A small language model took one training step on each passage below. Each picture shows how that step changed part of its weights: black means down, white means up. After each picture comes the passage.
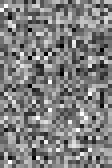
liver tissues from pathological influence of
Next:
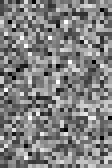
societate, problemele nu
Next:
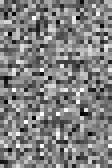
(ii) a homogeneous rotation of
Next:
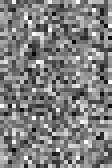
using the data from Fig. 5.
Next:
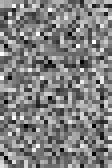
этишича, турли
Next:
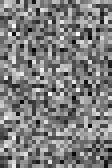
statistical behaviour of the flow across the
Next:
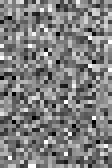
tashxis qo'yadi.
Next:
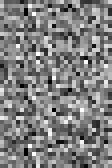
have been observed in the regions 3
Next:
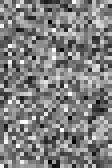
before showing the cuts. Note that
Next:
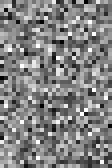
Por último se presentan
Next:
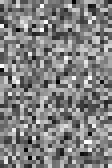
as a joke and subject of
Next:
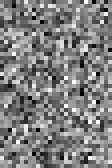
the rivers of southern
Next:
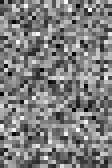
20% compared to the pristine
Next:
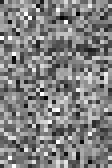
means. In India demonetisation
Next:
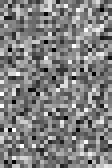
et al. Severe acute
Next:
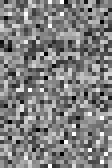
side of thigh. Now with
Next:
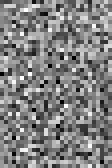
before full institutional deployment.
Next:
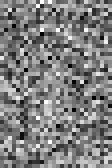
Compact Data Structures;
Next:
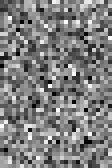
to normal. The glucose
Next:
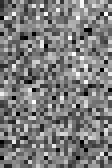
three-nucleon problem.
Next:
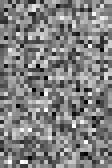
rapidities earlier than the point where the
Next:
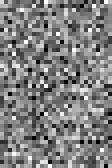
(e.g. hostile
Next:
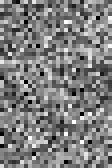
of substituents can be
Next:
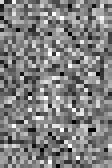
concerns similar to those of other
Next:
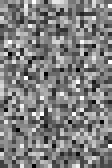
is based on Neutrosophic
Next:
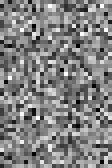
мислення гендерна
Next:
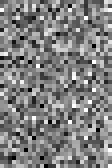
*Allopeas gracile*
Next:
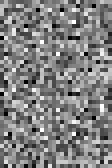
which allows the estimation of the
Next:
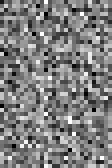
to use a hand needle for
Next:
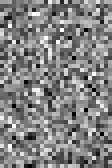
are fit and the method is iterated
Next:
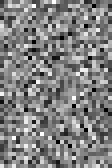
maximize their expected payoff.
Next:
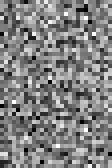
etish yo'lga
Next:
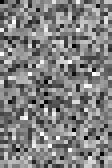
Their high computational demands restrict
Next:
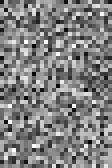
authors that teaches students to critically
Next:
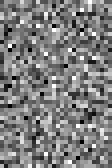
oral toxicity Results shows that
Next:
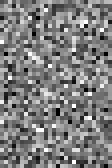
For an atom that is prepared in
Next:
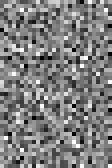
freezing sample was kept
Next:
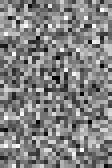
scattering electromagnetic wave through radar
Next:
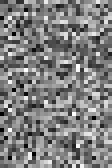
\end{figure*} The
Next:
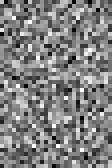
kehilangan ciri
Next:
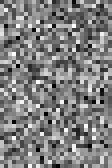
these distortion mechanisms is for the
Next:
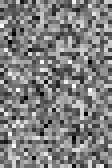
As a result, the cognitive
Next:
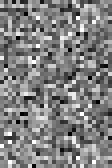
be considered as circular shapes in
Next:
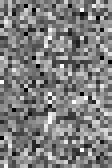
1 pck/ms) would still
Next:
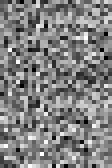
paper, we offer a critical response to
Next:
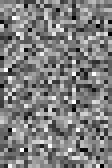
of the blood supply
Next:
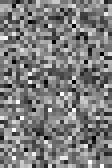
In 95% of cases, these
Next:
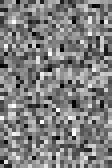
agreement of the earlier results,
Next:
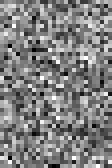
operation, the primary water cooling
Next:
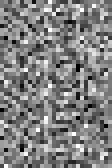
\hline \hline & & & &
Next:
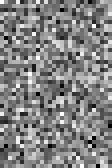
que é o mesmo utilizado nos
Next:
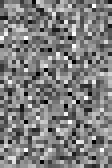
\sigma^{-3}$. To match
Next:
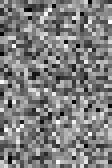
an N-terminal
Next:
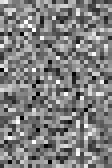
\rar K^\ast
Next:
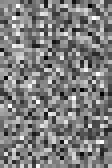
and the very good mass resolution in the
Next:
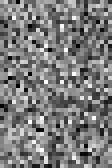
of full-time continuous training.
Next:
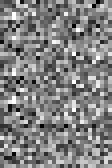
qadami yuksak
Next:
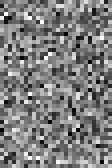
et al. considered the tool life,
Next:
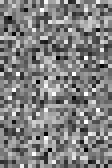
B – o'rtacha
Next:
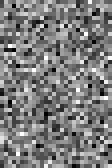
Small Magellanic
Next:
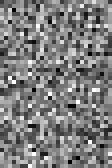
highly influenced by organization practice.
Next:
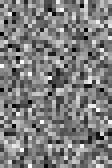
sama lain, tetapi
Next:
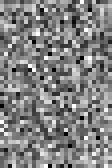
the directions perpendicular
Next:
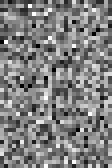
was reported in one boy only before
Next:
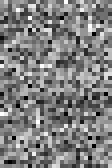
telah memberikan
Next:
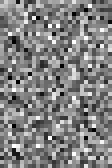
of space-wave via surface-wave
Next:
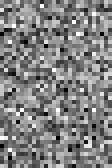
Leonardo Nunes
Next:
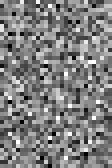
Tadqiqotning maqsadi
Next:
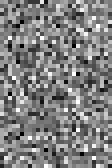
T4 erwähnt,
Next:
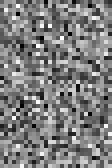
and the smaller B-type atoms form
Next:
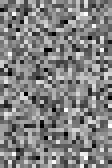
Oral sub mucous
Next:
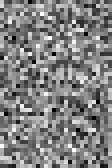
that are only revealed by very
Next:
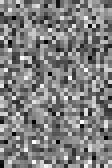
CTU Project manager Dr
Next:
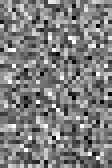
to the ground to exceed 3%, and
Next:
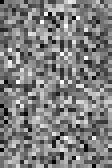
sometimes we want to finish the
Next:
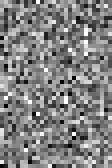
attributed the fact that, competition
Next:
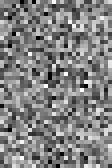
In addition, perceiving the role
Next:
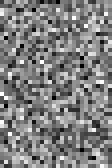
computationally amenable for the most
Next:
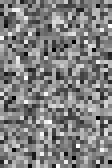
abdomen reduced its size. Her
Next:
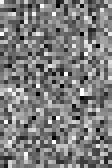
interference may cause inaccurate
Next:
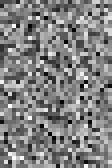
meaningful codes during the
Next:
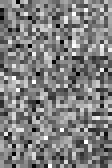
the eigenvalues of the two-dimensional
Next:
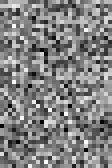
the surface layer of water with
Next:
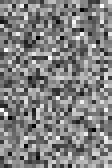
methods on the dataset, while considering only
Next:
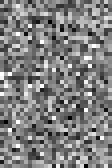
and its partners that displayed differential
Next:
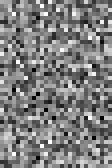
to constrain the new physics models. In
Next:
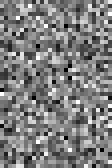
O'zbekiston Respublikasi
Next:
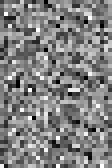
does not go through with necessary structural
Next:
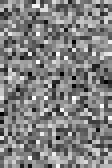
metal catalysts whereby free carbon
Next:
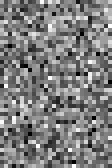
[μg] Spring
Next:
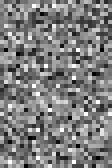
problemáticos principales que se
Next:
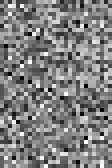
обставини, які
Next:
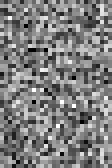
line depicts the cross section,
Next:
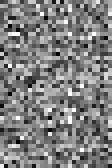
Data will be made available on
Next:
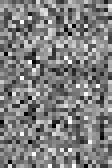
has 20 years of work experience.
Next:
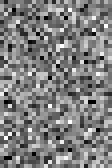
blogging exploring why
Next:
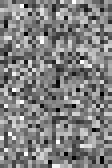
and planning in terms of how their education
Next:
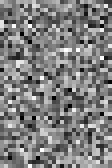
Miskolc, Hungary
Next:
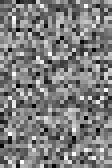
in case of very large number of
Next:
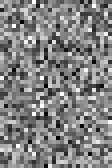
new type of Fano effect,
